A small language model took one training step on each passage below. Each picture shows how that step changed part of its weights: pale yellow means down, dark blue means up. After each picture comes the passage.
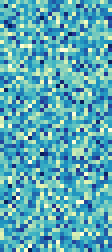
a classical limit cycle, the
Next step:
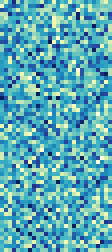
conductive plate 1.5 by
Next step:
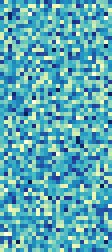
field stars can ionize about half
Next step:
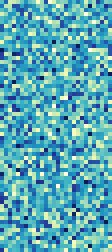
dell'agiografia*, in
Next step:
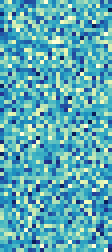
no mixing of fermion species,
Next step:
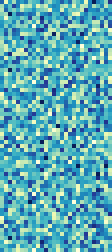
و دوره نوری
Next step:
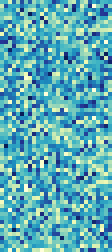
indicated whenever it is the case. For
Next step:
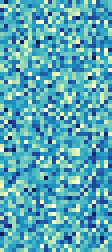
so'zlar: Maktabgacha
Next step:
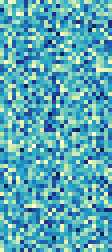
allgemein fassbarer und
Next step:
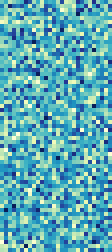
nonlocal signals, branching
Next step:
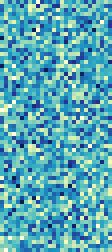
va yuqori darajada
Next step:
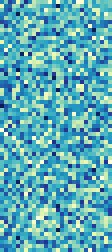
Values after $\pm$ are
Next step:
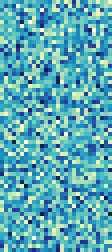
the adiabatic case, this
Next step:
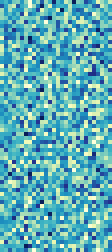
таҳдидлар Ташқи
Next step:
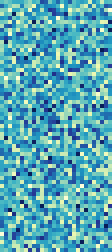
digestive organs. The results of
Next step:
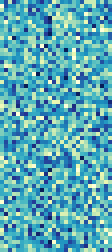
от НИОКР даже при
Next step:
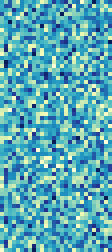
які самостійно
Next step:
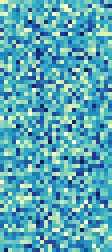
York, P9 Timothy A.
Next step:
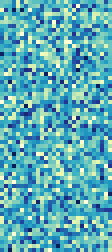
energy-momentum tensors for
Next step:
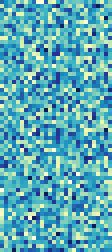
presence of a third terminal for
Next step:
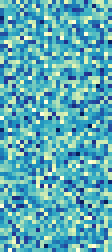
\end{figure} \section{Including
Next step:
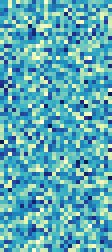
configuration where the spins are
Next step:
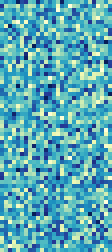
avvalgi dostonlardan
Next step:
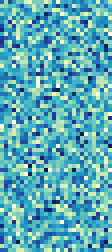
this node $u$ to be part of
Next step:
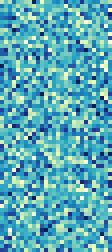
the essence of innovative
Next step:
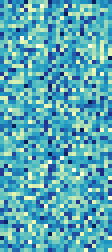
(faqatgina F2
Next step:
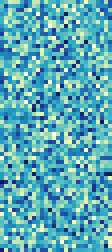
magnetic dipoles. After
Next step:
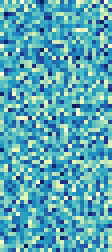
des membres inférieurs,
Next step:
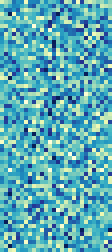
morele stress en de kwaliteit
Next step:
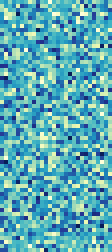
Differential Relationships
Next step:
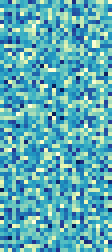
& \colhead{SMM1
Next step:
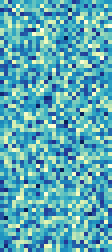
Shu munosabat bilan
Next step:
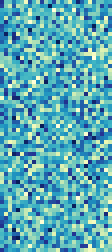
the system were displayed, including the
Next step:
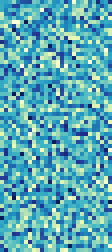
de recursos digitales,
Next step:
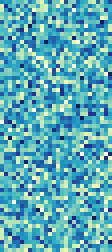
Raman coupling between the two spin
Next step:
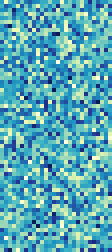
$M$ times, on each
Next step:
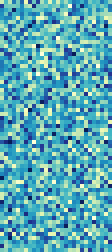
the oxidation of residual
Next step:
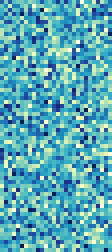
zero-point effects [20]).
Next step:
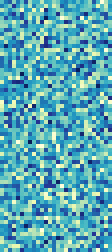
respondiam à pergunta de
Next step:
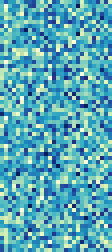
uchun 20-30-yillar
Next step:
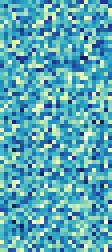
với sự
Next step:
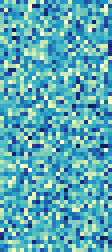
the full quantum state involving both
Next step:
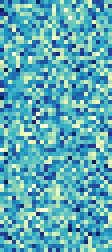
diamond marks the position of the
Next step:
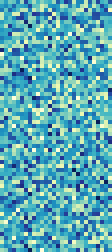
o processo quando o modelo não
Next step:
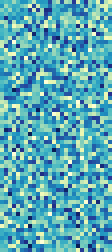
de ciddi bir hastalık
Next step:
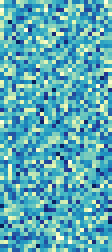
A straightforward computation
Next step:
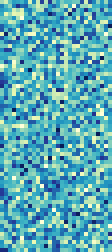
and resilience of modern computer
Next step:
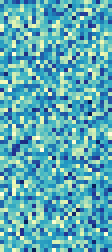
tilga olinmoqda. Bu
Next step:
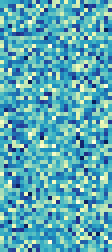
in the correlation functions, since
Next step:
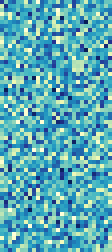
density gap, which in turn gives
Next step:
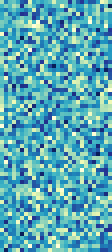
large values of the exchange field for
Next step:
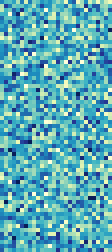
The results show that the ASR is
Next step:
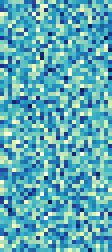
beaucoup de communautés
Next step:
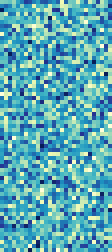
representative false-positive example
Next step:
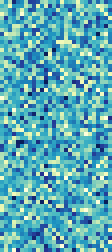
un-nozirin” asarining
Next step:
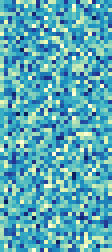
і відновлення власного
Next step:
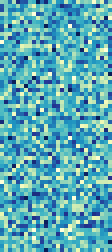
transitions in a variety of
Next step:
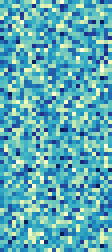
*Enferm Dermatol.*
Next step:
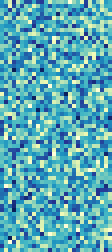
is presented here. The effects of the
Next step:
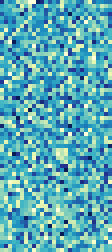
the three qubit QECC can be
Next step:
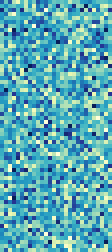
than 14 MeV). As shown in
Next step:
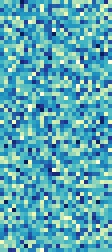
space, providing participants an
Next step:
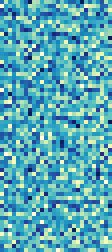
method is employed for classical
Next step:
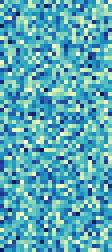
and in the morning of Mar
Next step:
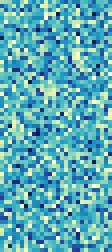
the sensitivity of the solution to the
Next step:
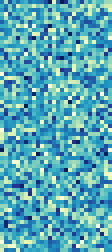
teórico de mediación del
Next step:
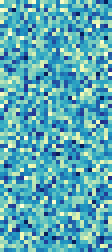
de adenocarcinoma.
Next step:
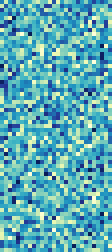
formalism of the previous
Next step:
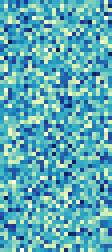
outro lado, nas outras
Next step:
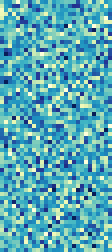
calculation of two-body partial
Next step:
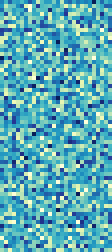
bu sharqona qarash,
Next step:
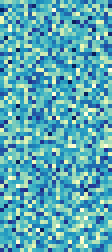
Dokumentation, die Anwendung
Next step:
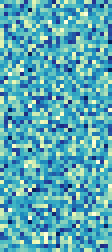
to quantum gravity demonstrated its
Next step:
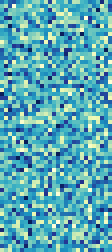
comparte no solo su pasión por
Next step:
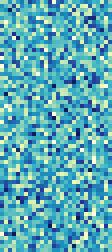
Sakatov Siardan qabul
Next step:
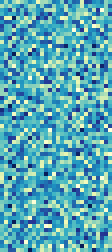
in a region of the configuration space
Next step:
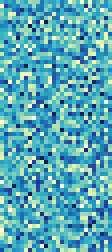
defined as any direction above the
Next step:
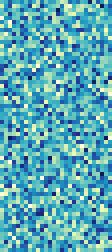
eficácia dos métodos,
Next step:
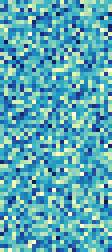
far more important than maximizing
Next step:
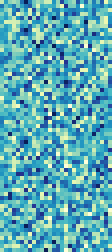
son componentes integrales de
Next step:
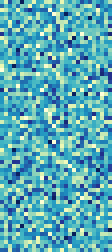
tayyorlangan dorilar
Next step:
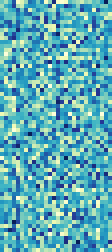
ellips-oval bo'lib
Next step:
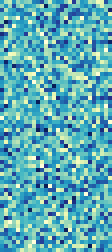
back-propagation, this
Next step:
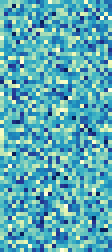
level. This always happens
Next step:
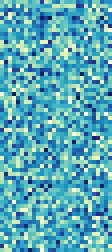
bond. In this work we use a
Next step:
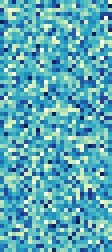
pelanggan berpengaruh
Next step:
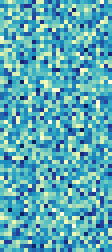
Nganjuk dikarenakan
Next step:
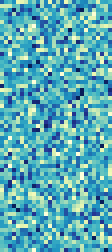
\right) \cdot \gradd
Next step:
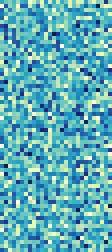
have essentially the same parameter values. This
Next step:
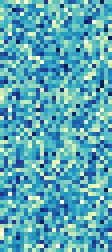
values. Accuracy of the
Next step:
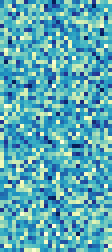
local and global features for
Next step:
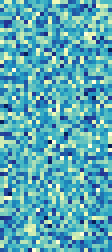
Academic, p281
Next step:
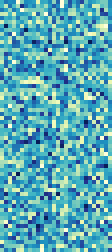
muchas preguntas sobre la
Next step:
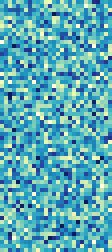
0.5]{} \caption{Ratio of
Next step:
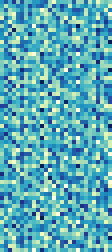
धमकी का
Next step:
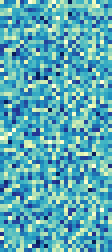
va to‘g‘ri qaror
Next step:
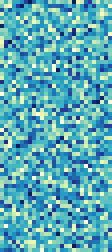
Higher Education. Good
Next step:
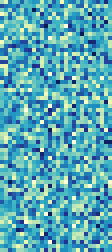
século XVII, durante
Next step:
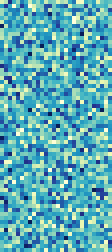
will prioritise the removal
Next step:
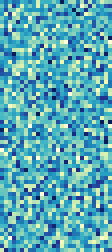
prospecção ou exploração de
